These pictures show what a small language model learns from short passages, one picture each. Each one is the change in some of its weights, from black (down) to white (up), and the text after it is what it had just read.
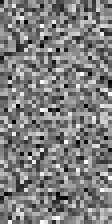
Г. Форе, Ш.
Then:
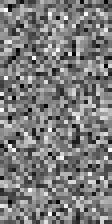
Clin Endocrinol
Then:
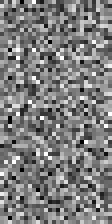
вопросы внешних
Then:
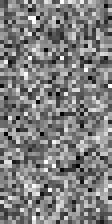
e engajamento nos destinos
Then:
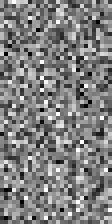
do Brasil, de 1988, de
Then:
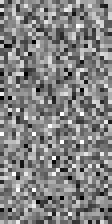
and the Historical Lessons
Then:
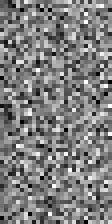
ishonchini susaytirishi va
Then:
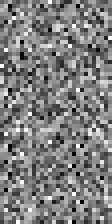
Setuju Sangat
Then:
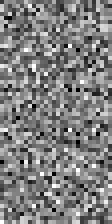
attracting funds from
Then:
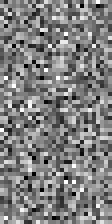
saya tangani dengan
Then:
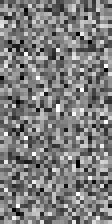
uning texnikasidir.
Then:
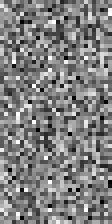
l'évaluation inclusive
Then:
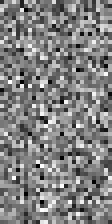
что освещаемые
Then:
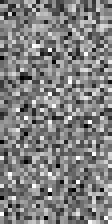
asosiy bosqichlari. 2.
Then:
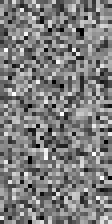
діяльності. Результати
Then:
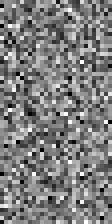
Nations Department of Economic
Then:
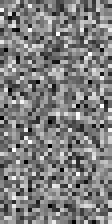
absorción para flujos de
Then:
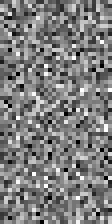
intonème). Dans la
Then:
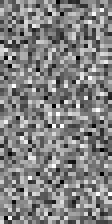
casos de licenciamento
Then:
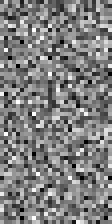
sobre Irisalva Moita.
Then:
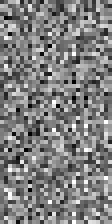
en la institución de educación
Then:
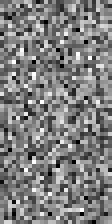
ao cumprimento e à realização dos
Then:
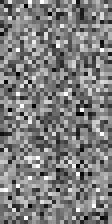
dla zakonów⁴.
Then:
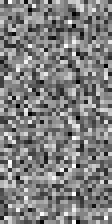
manglares de Capitán
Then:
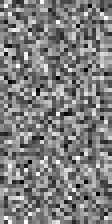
determinación de carbono
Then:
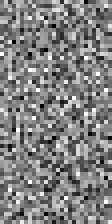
CB1 = valoarea
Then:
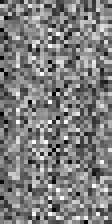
qiynalishiga olib kelishi
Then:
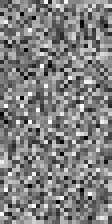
bilan olib boriladigan
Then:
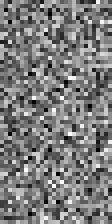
vazifalar va ustivor
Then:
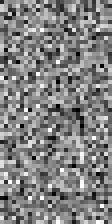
yang berprestasi tingkat
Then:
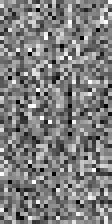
Amirshahi entregó
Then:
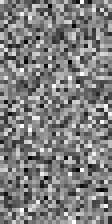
gândirii creative.
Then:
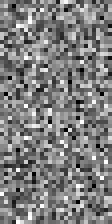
atau frabecular.
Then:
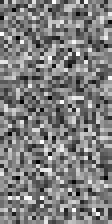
; γ – удельный
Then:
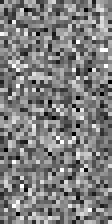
центральних агентів
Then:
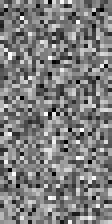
les latinismes des textes et
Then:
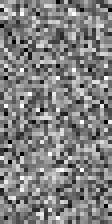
Yohanes , R. S.
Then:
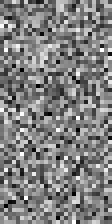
vegetal, de forma a
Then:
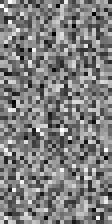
en matemática, tres en
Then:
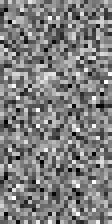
parâmetros analisados
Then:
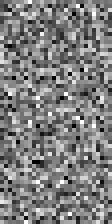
excluyentes. Para
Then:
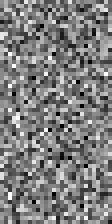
marca: "o ponto de
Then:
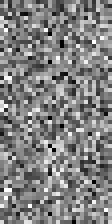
solusinya, dengan cara
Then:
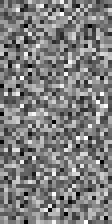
dam olish turlarini keltirish
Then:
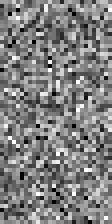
Vivências das desigualdades
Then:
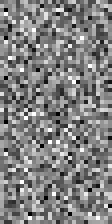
Setelah itu aku
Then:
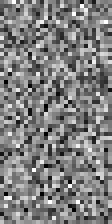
Manual da OMPI sobre
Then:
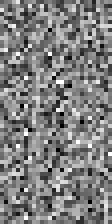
the teaching of foreign
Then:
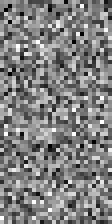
Historical Society* 1
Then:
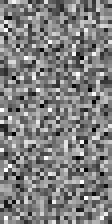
devido à ocupação dos
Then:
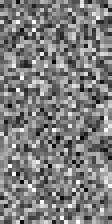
пресноводных рыб
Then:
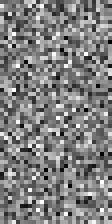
shaxsning turmushini
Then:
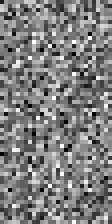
yangi tamoyillarini qurish
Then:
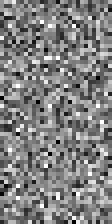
Sun problem and the possible
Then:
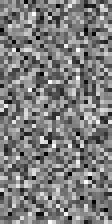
tadqiqi bugungi
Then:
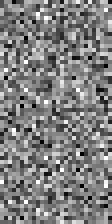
untuk mendapatkan
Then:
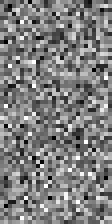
427 matrículas a
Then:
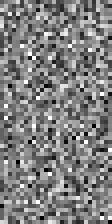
luego conducir a la
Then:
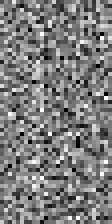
давлат хизматлари
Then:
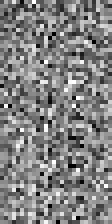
пацієнтів з
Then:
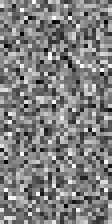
ou de Guyane,
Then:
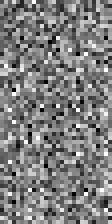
погляди у цій справі
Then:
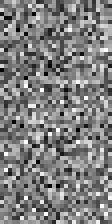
and moral education in the process of
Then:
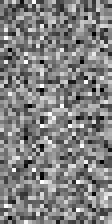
период Великой
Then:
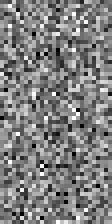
através das próprias
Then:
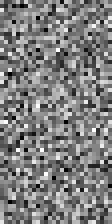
holding administrativa é
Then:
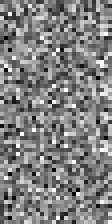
associada a patologia,
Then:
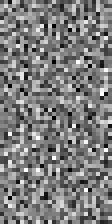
таққослаш адибнинг
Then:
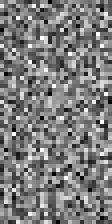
on build.build_id =
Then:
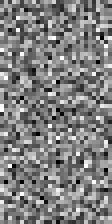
сайті вказано
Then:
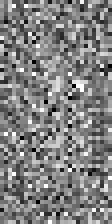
was carried out, which
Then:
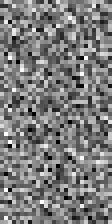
(MATERIALS AND
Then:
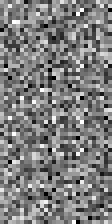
yaşam aktiviteleri,
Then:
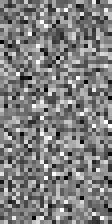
so'zlar yordamida
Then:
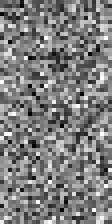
estudos de caso, interpretações
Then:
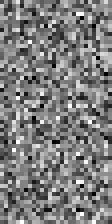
розпочалися у 1526
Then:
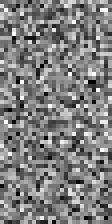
и цинка – у *P.
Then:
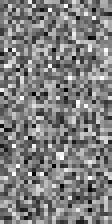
anders, sind schüchtern und
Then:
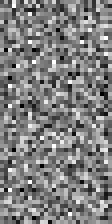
имя, отчество
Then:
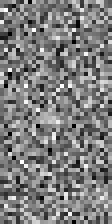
hayran bolar edi.
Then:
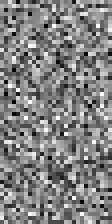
(X_3) terhadap
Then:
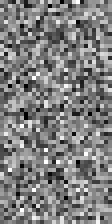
culture, and to create
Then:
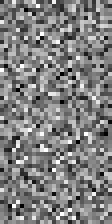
глобальний політичний
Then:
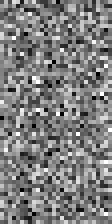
единицах языка //
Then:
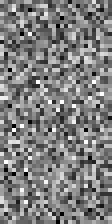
capacidade de aquisição de
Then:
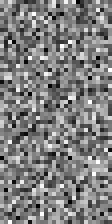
SI asosida og'zaki
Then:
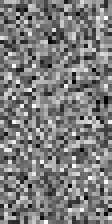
dans son ensemble des races
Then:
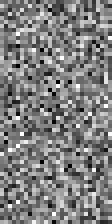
niyat – yarim davlat”,
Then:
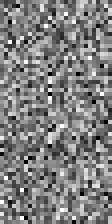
i figli sono il loro
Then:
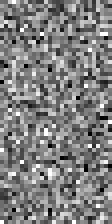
decisões (Henchen, 2020).
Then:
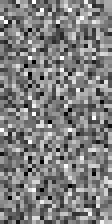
2. **O'rganish
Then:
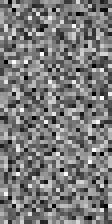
института иностранных
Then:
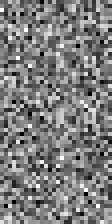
Consultado el 24 de
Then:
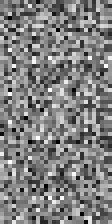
esto como predictor de la
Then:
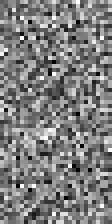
cette section introductive les
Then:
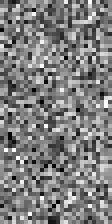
optimal muvofiqlik,
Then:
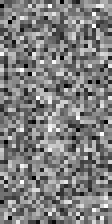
Elderly, Minerals,
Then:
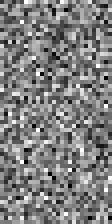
xon hokiyatini tiklash va
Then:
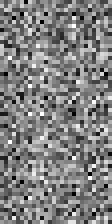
beras yang berasal dari
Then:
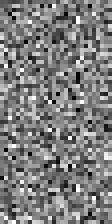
giám sát sinh
